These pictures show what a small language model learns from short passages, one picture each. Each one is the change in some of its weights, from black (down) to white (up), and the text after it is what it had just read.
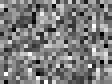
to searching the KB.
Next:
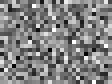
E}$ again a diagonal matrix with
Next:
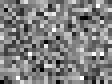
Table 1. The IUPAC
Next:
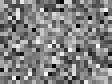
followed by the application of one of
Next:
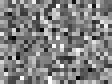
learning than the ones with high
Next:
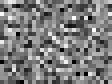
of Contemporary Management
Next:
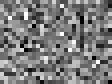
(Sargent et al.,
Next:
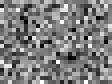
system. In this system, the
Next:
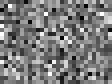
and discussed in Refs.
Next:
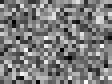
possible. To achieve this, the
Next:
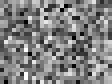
methods, however, possess inherent
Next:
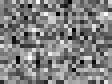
and the region around each peak bounded
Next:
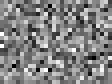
superconductor, it does not
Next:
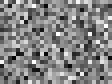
converted to electricity with the
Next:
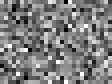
are not adequate to enhance their
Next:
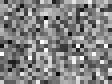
Karma: Affected site
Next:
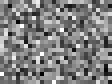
carried out validity and reliability studies.
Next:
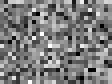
on the near side. Thus,
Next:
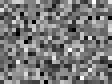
FDAs. The highest level
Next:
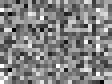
non-convex loss function
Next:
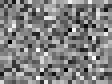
main GitHub project contains
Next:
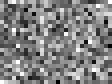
surgery or a history of
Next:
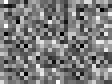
health, performance, social life and
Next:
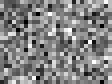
the magnetic field direction in space.},
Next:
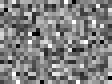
for $n_H$ controlled
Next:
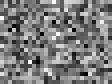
collider with $3.2
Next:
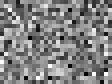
The message should appear in several
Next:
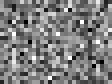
each entity to be visualized;
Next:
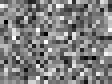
with some surface, and to compute
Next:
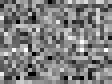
preceding nights for each
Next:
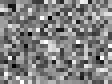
and very high shown by red
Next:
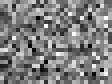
yet surveyed [80] or
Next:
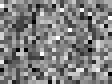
to classify the observations of a
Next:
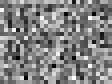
power quality improvement issues. The power
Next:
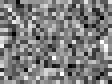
The mean and standard deviation are computed
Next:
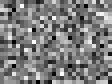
and small banks are displayed
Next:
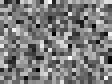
next decade the generation of users
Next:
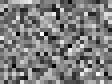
indicates the difference between what the
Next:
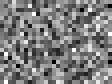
can, influence \ip6
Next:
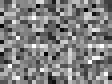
\sigma^\eta \delta
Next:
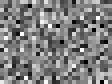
restricted kinetic projector will force
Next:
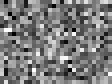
corresponding evaluation-period benefits per
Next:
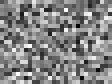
international scholars is
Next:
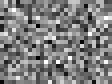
yet devised. That is clear
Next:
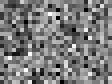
the Forum. The African
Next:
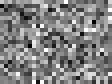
case study involves axisymmetric shapes
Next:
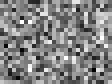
little volume changes on melting
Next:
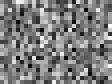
people supporting them by attributing
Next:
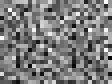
Molecular Design.
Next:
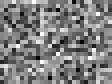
steps of a co-design
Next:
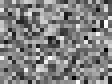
defenses add a second
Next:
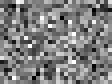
great application value across fields or
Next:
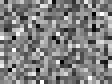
Minkowski physics, so the
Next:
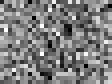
under development in at least the following
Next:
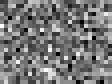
the surgical team... and
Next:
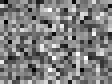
controlled by the data supplier
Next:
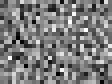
*H. pylori*
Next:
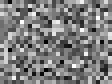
clients. \item
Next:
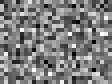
– Regular dominating set,
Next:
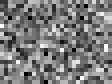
and surgical anxiety are complex
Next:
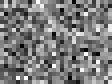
by (19). Assume
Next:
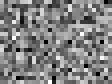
bleeding complication was
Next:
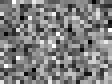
2015, he served in the
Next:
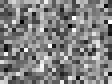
type of research Source:
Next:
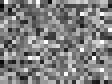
pre-imaging and mean
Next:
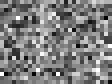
of competences. Analysis of results
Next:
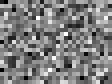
of the derived current resulting from two
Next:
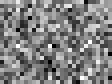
sense of achievement — they
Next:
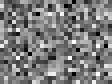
the different architectures, we partition every
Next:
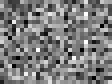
the propagandist.} Thus
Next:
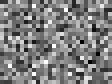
This is followed by a discrete
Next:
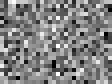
| Standard reaction free energy for working
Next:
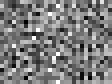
the left (right) column,
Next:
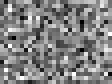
two batches of 15
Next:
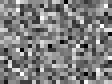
your region? What suggestions do
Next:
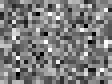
the chamber, and we find
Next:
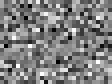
and there is a lack of complete
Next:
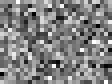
way to lose weight, build
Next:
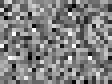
also holds without alteration on much
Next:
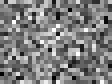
stick also a camera was
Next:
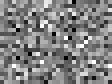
stellar populations. We recall that changing
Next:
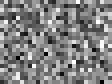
capability. The mediating effect
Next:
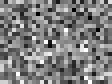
VI. Branching ratios
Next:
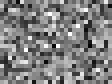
that it is time to introduce training
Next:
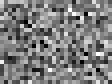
we show that the observed signal
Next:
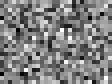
Speech. This approach is
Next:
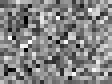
process of documentation evolution. We
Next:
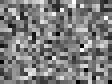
Group 1(Control group)
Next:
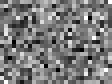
of the target organism's DNA
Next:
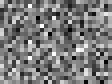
the higher dimensional Hilbert space associated
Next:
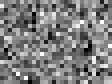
to be involved in this study.
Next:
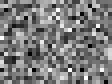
of the model in real-time
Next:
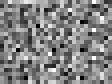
mixture was evenly applied to the
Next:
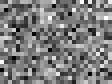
of the unit cell base. Figure
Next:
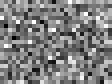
uncertain data, but there are
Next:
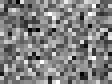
that extremal dynamics remains a good
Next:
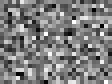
training scenarios**, investigating both joint
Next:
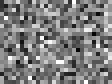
14. Simoons S,
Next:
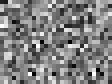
of carrots that were
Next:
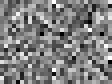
to 1990 levels. Results call
